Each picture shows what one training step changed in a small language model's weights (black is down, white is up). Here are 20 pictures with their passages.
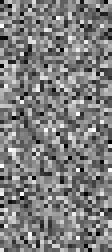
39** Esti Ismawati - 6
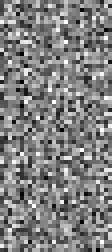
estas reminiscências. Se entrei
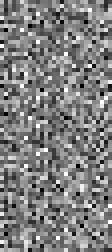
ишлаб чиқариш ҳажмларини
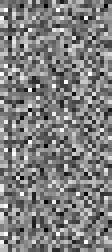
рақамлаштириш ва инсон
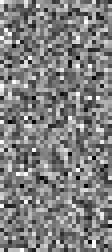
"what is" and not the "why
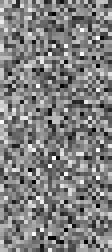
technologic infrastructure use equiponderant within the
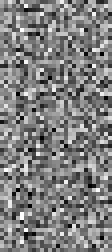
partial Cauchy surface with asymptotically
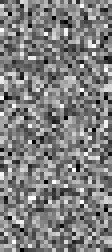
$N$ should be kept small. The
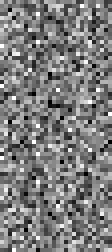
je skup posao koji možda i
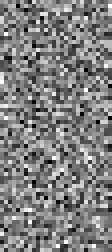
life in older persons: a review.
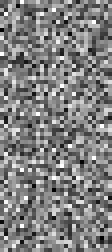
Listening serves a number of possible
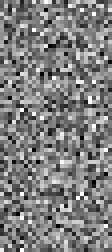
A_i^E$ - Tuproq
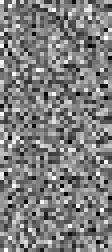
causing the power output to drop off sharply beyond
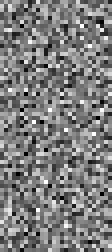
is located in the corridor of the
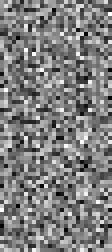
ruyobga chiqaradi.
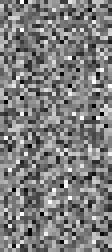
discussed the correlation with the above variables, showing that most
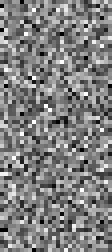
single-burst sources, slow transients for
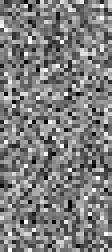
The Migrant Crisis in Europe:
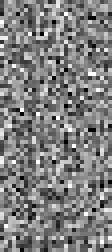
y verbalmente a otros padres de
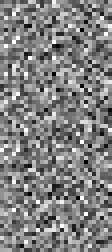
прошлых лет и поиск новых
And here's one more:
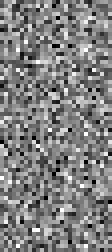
(Pew Research Center, 2025).
